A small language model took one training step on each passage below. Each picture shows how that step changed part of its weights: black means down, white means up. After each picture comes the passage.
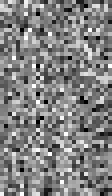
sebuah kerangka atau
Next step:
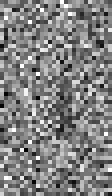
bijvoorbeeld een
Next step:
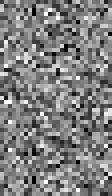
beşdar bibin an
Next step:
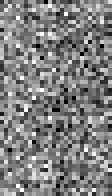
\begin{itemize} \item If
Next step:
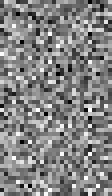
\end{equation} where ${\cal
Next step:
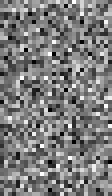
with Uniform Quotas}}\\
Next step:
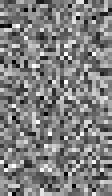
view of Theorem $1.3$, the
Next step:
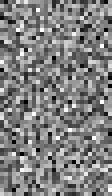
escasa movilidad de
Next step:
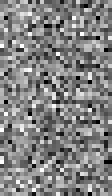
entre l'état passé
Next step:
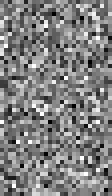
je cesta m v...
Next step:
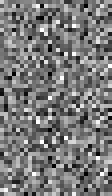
ретро + название
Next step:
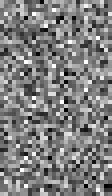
as authentic in English.
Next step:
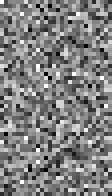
probabilidade de ocorrência.
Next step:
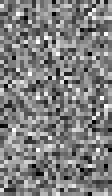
através de alguns
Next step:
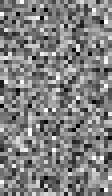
fixed $k-i$, the number of
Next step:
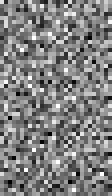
The proof of the following result is
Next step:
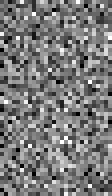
дейди, лекин,
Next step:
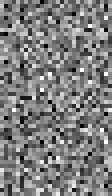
para a empresa. O
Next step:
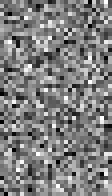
these results, appending the general
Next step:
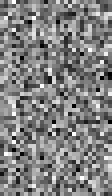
partition functions are special case of the function
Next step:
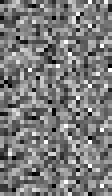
when $Du\ot Du
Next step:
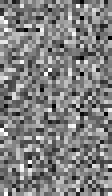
(Francia) y el
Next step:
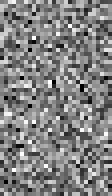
faqat “kichkina
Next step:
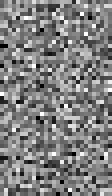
ishlarida fizika fanidan
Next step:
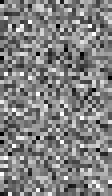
frente à igreja
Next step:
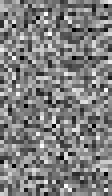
filtrlash jarayonlarida
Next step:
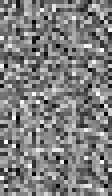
formação territorial dessa
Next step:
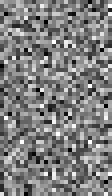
with the same assigned asymptotic
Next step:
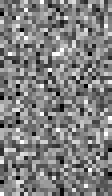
как опорный пункт
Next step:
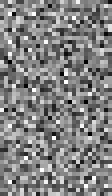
asosida takomillashtirish
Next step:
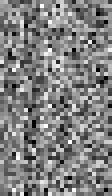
samarali tarzda
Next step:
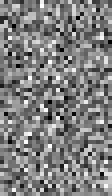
in the sense of Tonelli
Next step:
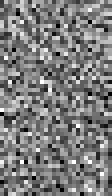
$i=1,2$ defined in
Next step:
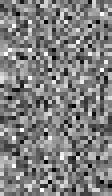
by a group like element $\chi$ of
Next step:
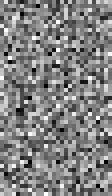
refer to the fact that $\alpha$ is
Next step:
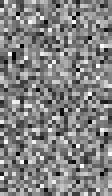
to $V(G)$ that
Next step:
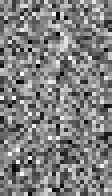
Kamışlı - Aktif
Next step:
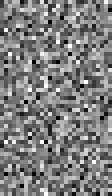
$F_\bullet \in
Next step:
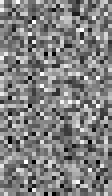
Bac+4 Bac+5
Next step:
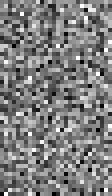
more precise, let us denote by
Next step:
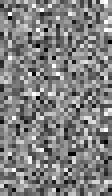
discussed above. We define the dynamical
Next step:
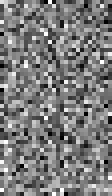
находящимися под
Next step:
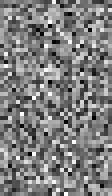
from some Bernoulli process and
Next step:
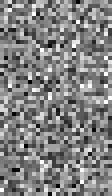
a necessidade de um
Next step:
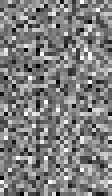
de recursos y debilidades
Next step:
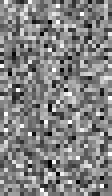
a~K\"ahler structure, it
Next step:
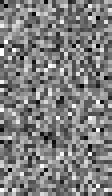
\cP] \notin
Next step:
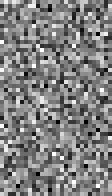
obtain \begin{equation} a_{\alpha
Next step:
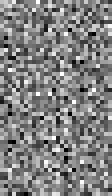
papel fundamental nas
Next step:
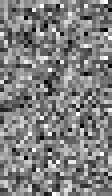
- Subclassificações
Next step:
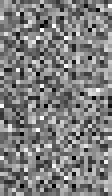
effective implementation of
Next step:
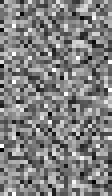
uma das principais razões para
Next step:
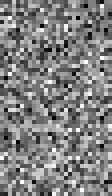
the canonical one: $$ (t
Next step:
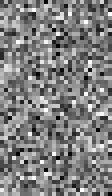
\begin{equation} \label{v
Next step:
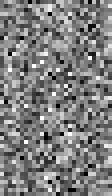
utilization of the structural
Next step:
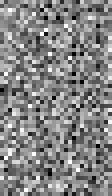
produtivo e resiliência
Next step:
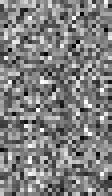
$A_{2}$ such that
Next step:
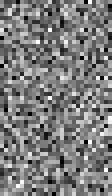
співпраця з
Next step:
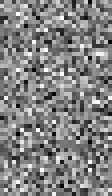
profundizar en el tema y
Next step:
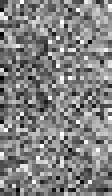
А., Умаров,
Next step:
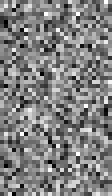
eigenvalues of $BB^\star:
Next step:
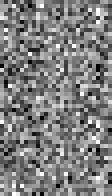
program ini, meski saat
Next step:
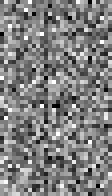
generic $\lambda$. Thus, the last
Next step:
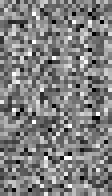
de suporte ao aprendizado
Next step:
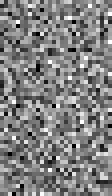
identification of $S^4$ with
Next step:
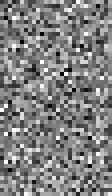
fica sete dias sem usar
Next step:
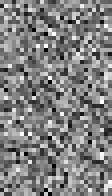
support. Furthermore, we also
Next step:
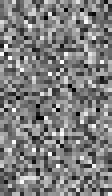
proses pembelajaran
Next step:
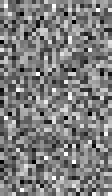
In this work, we use the same example
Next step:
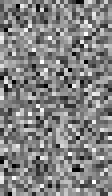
etadi. Bu jarayon
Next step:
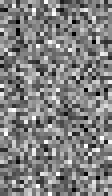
so‘ng va sho‘r
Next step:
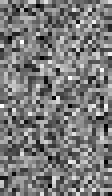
कर्म और
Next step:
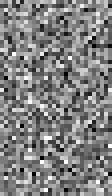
aradığı kişinin
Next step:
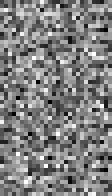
that in computing the Euler
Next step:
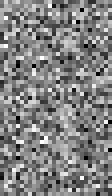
test edilmiş olup
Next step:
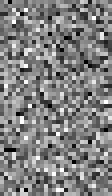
structure continues to refine at larger
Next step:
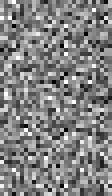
asistencia de cuatro
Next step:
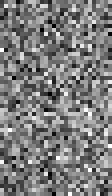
*DSR* because every
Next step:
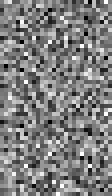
experiencia individual es
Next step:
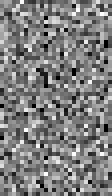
being a vector space, we have isomorphisms
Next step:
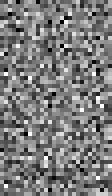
de baja cualificación,
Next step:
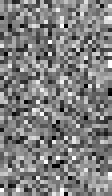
варианте приводит к
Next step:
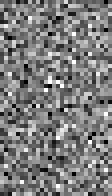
essential for our purposes.
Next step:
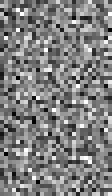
treinamento, procedimentos,
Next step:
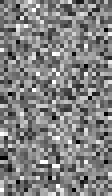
hedeflenen düzey
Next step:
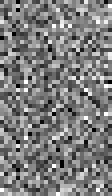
границы между
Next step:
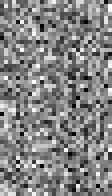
If $\omega$ is closed then
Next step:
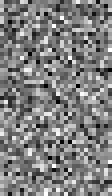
the sampling points move
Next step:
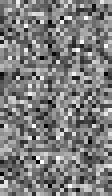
seraient par la suite
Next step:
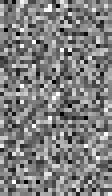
Tovushlarni muntazam
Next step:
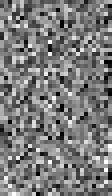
о правах ребёнка
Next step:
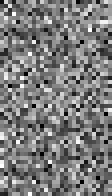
BARIC, R. S. et
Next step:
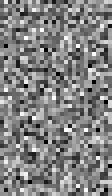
\\ \noindent {\bf Example 2:}
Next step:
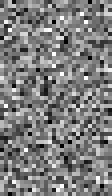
- 2) Memiliki
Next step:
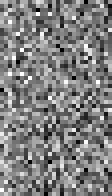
процесів окислення і
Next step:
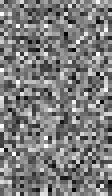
When $k < d$, it is
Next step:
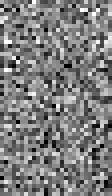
representations are described in terms of the
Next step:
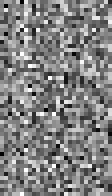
e marinhas até
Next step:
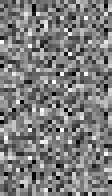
any $x\in A$, the function
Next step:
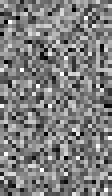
class {\bf C}}. By
